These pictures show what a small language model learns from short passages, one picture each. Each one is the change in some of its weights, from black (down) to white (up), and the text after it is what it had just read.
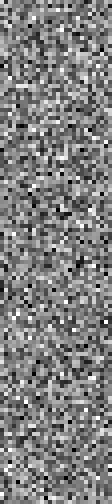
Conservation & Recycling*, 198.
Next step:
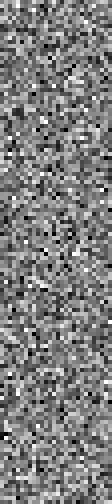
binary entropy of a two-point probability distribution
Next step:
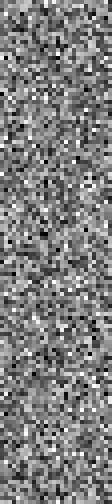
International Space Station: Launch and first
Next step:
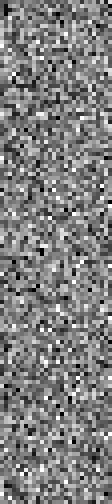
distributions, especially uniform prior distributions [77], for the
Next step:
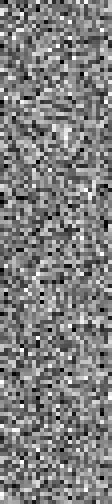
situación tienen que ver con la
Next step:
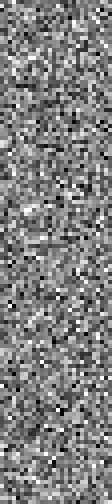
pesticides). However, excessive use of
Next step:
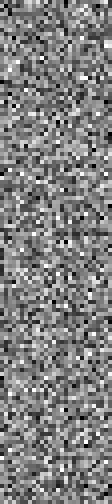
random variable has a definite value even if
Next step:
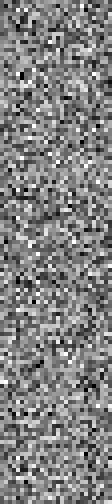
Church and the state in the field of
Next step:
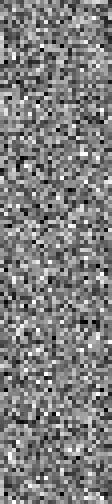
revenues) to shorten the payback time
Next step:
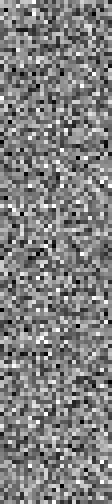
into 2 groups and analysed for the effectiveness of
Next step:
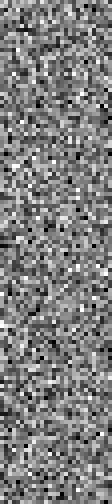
the city, i.e. a
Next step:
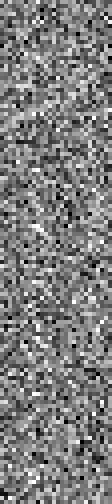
area of the reference wax model serving as
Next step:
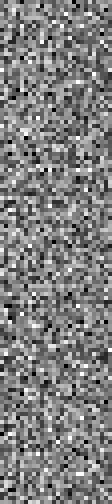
pakan diperkirakan sangat
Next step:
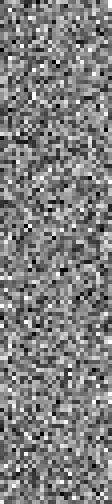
Economía y Finanzas – MEF,
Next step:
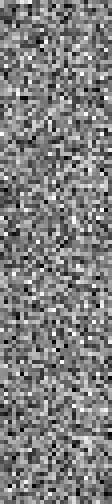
подумати і над тим, яким
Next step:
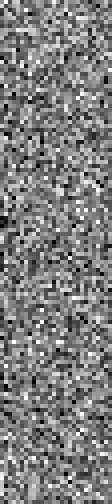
Fig.\ 2(c) by noting that at
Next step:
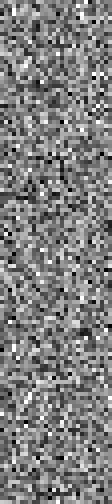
I. INTRODUCTION Network
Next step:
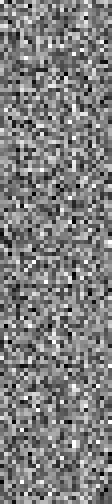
Рисунок 1 Умови наступності
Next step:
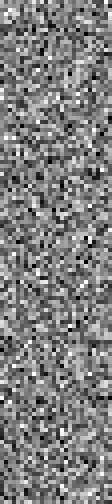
level N $\bar{X}$ Mean
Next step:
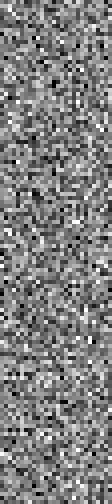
слів – *WordItOut*,
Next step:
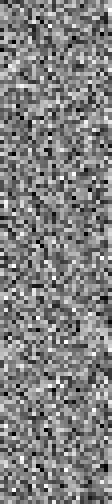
dalam mengemukakan informasi yang material dan
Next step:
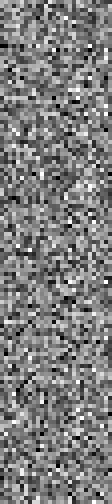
Luminosity needed in order to get a
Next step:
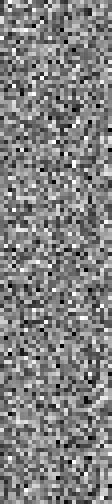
чём писал уже Карл
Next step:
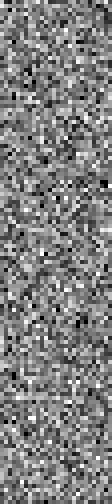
(as demonstrated in the results). Further details about the
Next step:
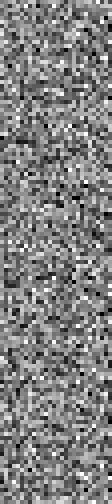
concept for the payload functionality allows the optimization of
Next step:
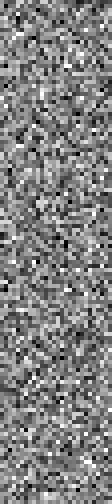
by HM and SI. The added
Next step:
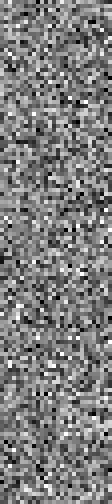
como mitologema para atribuir à forma
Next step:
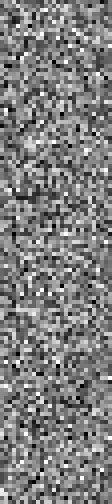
over the complex-circle manifold by
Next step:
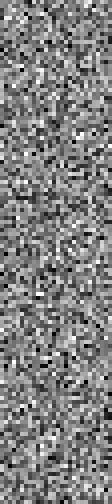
of identifying phishing websites through URL
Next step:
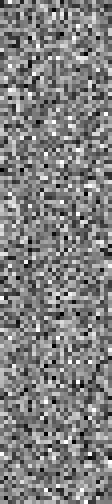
– donagi ko‘p olma,
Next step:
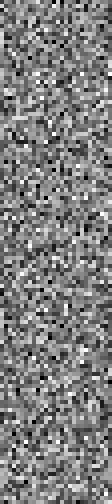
short endurance and failure in a low resistance
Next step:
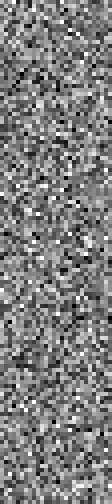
with A (maintainer):R lines in
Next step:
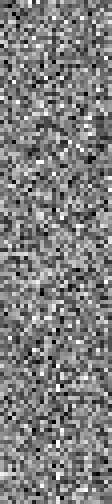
Bethe DOS (total width
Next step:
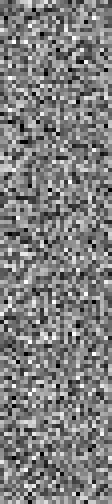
a discussion about our approach and OWL layers that
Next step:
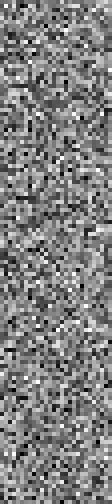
ichki omillarini birgalikda
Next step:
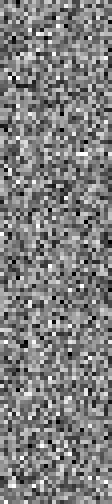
parameters provided in the papers, and modify them
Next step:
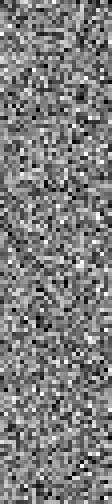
proper refresh interval and ones with prolonged
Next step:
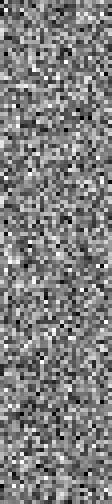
methods give excellent results with first order
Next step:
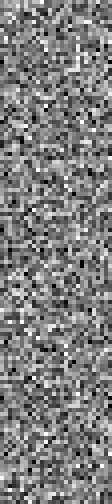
dynamics. This energy loss is then computed numerically,
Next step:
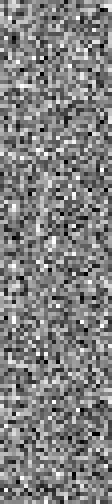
hám turaqlılıqtı
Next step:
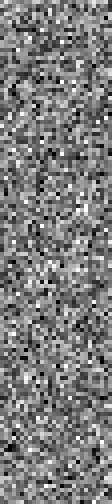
plasma simulator (HFPS), and
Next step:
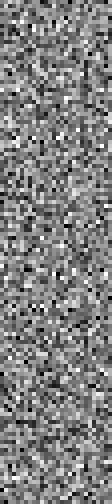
nazorat to'g'ri tashkil
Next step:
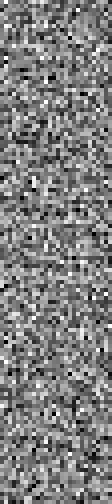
India. Agriculture sector is the
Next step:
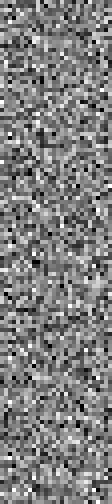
taraflarga ma'lum bo'lgach
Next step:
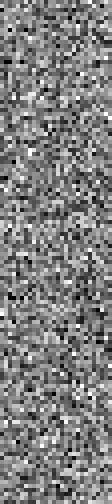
a geopolitical instrument in support of Indonesia's
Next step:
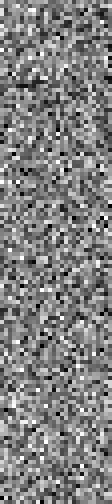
for a wide variety of tooling applications which require
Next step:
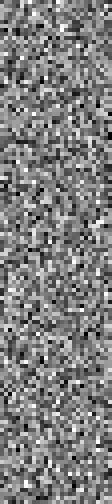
is really famous for its culture. The culture
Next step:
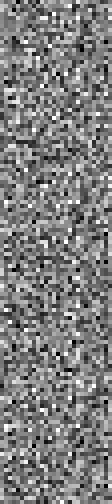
birinchi turi tilning turli
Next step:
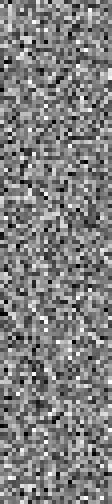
\mid e_i\rangle \rightarrow \mid
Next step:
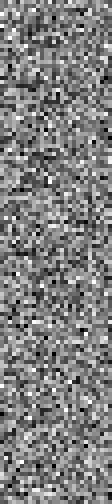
used for detecting problems with both quantitative and
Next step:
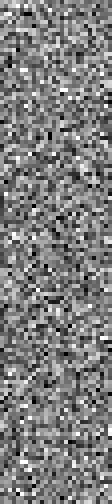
500 days. This observed ``break" in the
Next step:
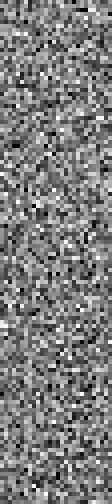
the Australian Research Council
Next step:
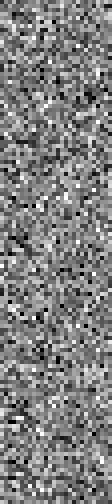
de qualidade da pesquisa é hoje
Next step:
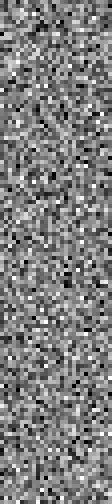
shape, size, and number of pores present on
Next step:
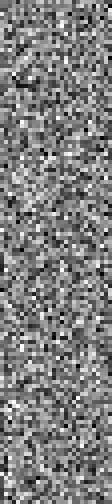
and considerable cognitive resources. If two positive events
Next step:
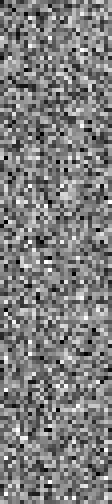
que se debe utilizar es el necesario para
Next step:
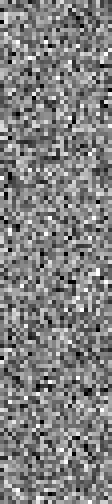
these elements are considered to be in-series.
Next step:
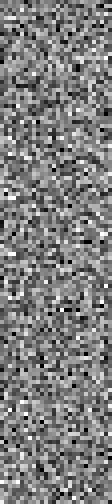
genéticos, o ponto de partida
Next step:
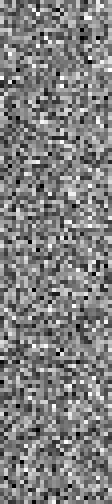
bola kundalik hayotida
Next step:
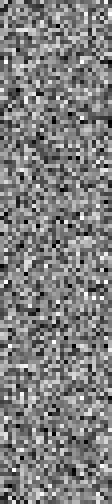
The simulated DOC curves were agreed well with
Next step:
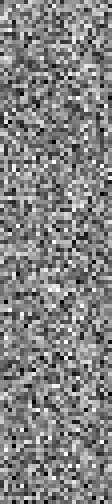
финансовые технологии с
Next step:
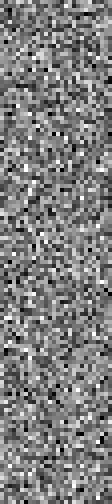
is even more evident in the state-level data
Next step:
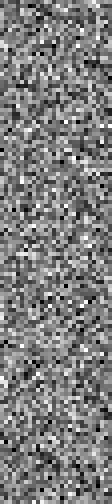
the estimation of phase through the ``averaged
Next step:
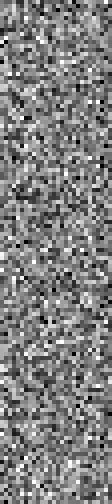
and postoperative scars. Not all
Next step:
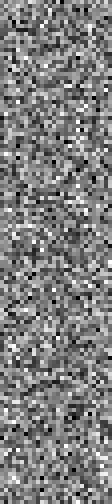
facilitator and monitor. It aims to support
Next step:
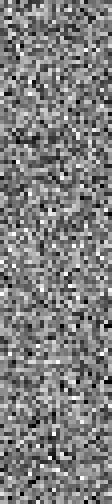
and highness of the trains may change simultaneously
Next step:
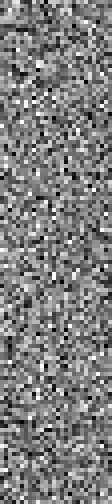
gravitational lensing is acting, the
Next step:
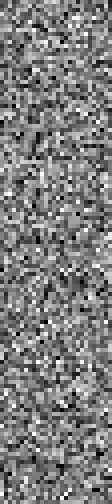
(MAE) and root mean square error
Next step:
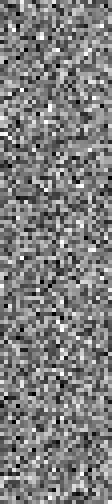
on D- Galactosamine
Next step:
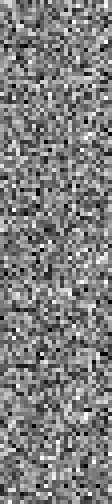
anumite reguli de comportament/
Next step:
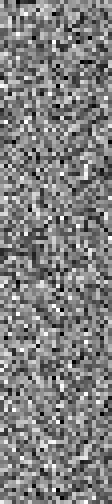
Tesla Nb$_{3}$Sn
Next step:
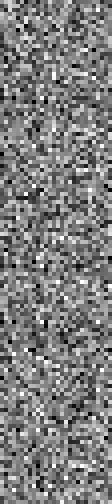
descrizione dello stato gassoso
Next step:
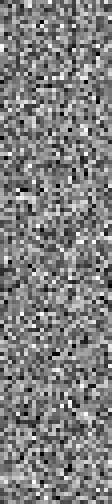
null hypothesis of bidirectional
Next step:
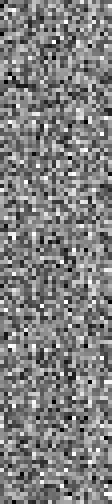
growing relevance of international student mobility,
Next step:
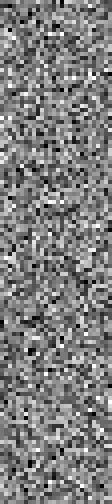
obyektlarining barpo etilishi
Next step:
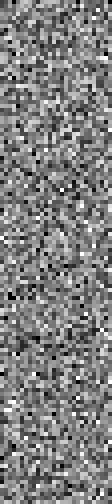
published and are considered copyrighted.
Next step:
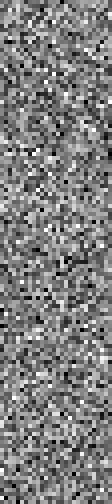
Furthermore, energies from such calculations may fall {\it
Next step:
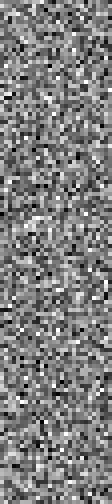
ferrite and pearlite territory
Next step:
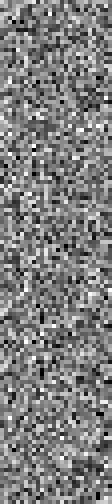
with stress component. The theory is based on von
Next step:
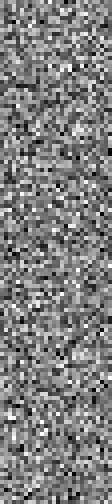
notice a way to observe a potential path to
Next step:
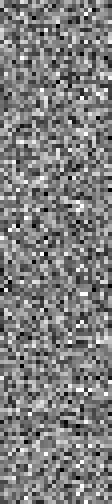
order = buy_order.elts in let
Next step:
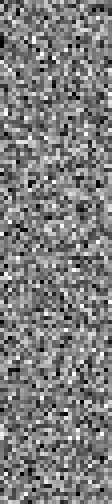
\times L$ matrix $A$. Defining
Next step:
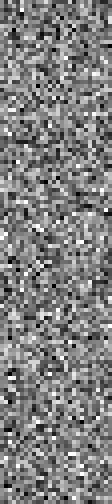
non-zero component of the BFO magnetic
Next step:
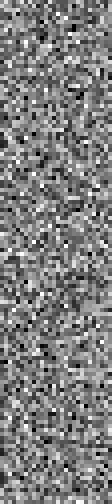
Unisinos. Coordenação GT
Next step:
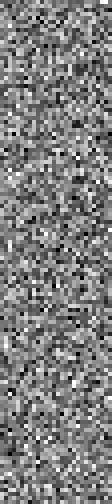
dan tablet yang bersistem operasi
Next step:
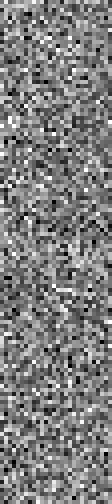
assumption of very short collision time. %We can make
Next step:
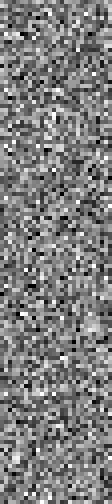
Yukawa type with two parameters ($\alpha$,
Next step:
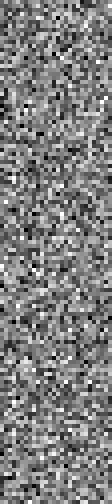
muxim ahamiyatga egadir.
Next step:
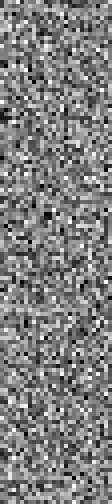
siqa olmayapmiz. Yana
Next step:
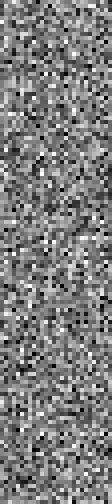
отношений станет ключом к
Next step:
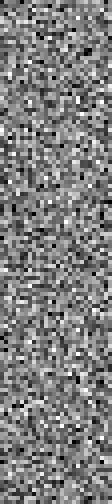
tomonidan tasdiqlanadi.
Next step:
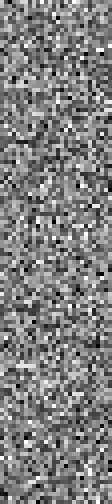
temperature fluctuation but the occasional visitors
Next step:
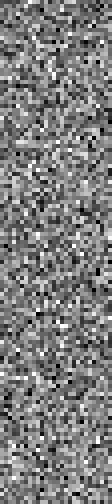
EHECR at production is predicted to contain
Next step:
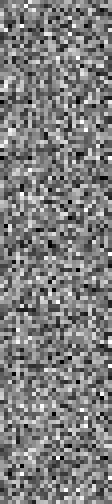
the vaccine designing (Table 2). These
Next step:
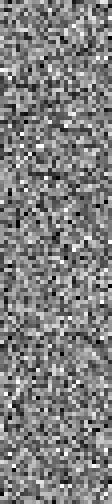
projected spatial separation and 150 $\pm$
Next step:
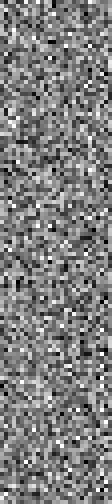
secara tegas menekankan
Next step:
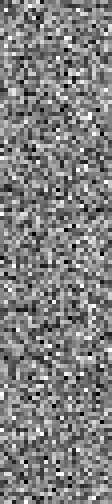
la signification et non la fréquence
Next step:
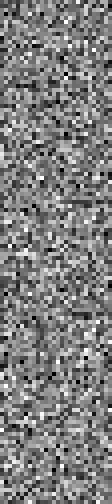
GHz. References. Figure captions.
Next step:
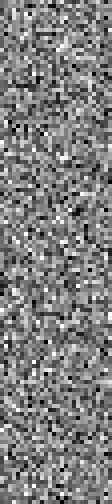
o dolorosas. Puede
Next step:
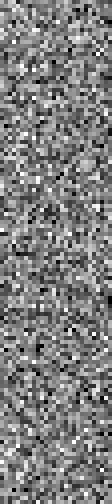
growth, which can indirectly improve aroma
